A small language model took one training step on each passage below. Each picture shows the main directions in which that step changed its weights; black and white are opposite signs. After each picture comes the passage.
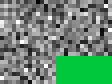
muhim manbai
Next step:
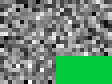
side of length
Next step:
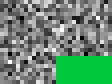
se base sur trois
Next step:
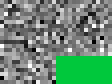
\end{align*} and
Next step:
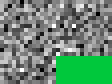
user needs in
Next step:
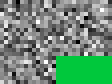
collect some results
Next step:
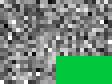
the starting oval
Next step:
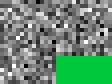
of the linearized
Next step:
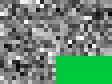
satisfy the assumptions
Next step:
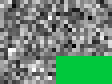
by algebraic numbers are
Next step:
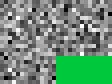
the stochastic
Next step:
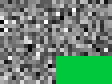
\quad $u_b
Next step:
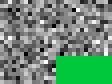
on the Classical
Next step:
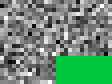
los motivos y
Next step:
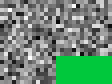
of a finite dimensional vector
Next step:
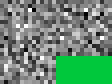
\fill [name
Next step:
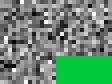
moment $\langle
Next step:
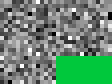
the boundary of K.
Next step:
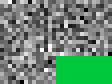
из главных
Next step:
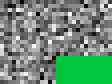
fi privat de
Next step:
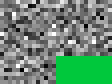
performance and
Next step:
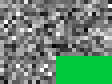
faces of $G$
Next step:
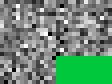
de Sousa), no
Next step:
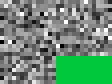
de comunicación.
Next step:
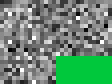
daya dukung
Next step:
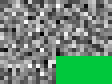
approach to compute
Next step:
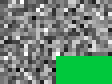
the invariants in
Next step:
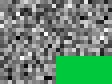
algebra $S$ is defined
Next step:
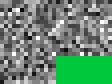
the $q$-th
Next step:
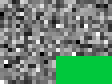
sufficiently small
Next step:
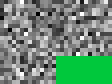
stands out as one
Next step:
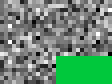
del síndrome
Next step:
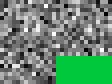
differs from the next
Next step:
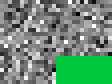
for every geodesic
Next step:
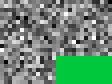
on-going work
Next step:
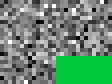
the cut generating
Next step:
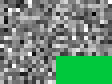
bentuk makna
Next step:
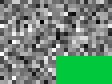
ОО). В
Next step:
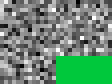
expressions for
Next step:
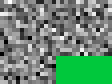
boyligi bu
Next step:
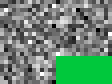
T O I S É
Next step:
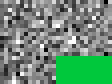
y caos”.
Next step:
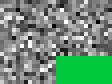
do país.
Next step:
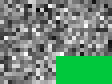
of view, one
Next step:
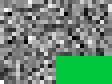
16 виданих
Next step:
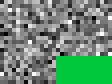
learn from, as
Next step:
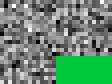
âlimlerin ve
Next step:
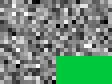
if there are no other
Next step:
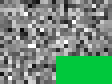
where there are three
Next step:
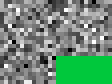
being projective and
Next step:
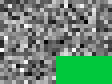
\mbox{for all
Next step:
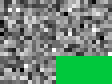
be constructed using
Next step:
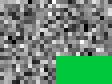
of exponents of
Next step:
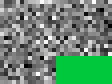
a rotation about the
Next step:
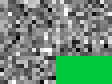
where the two grids
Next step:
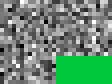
easier to see in
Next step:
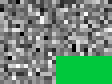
a phase, we
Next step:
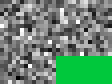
não sendo
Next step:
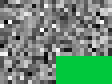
reference design,
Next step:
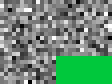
em inglês
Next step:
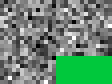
to calculate the
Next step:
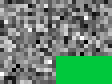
entrelazan con la
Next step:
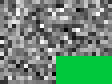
TMDS was
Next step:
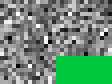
to $\mathbb{R}$,
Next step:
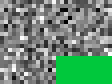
culture, nel
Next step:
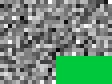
joined by an
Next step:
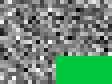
can be said that
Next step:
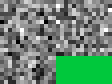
les fermes
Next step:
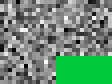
then spectral problems
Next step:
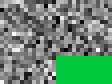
amigos, da
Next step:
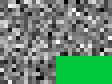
the long ones and
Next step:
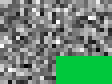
Kompost) und
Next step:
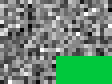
considered similarly.
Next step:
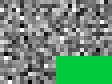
har qanday
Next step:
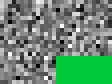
contains a generalization
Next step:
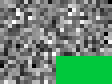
to a point. This
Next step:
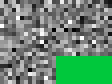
actuaba con
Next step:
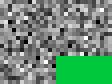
гала оқ
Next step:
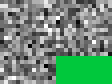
x_n \sim
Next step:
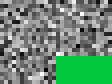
to better estimate
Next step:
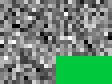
$\R^d$ with
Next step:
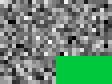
отношения, с
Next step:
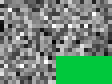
of the basic
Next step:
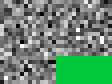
In the fourth
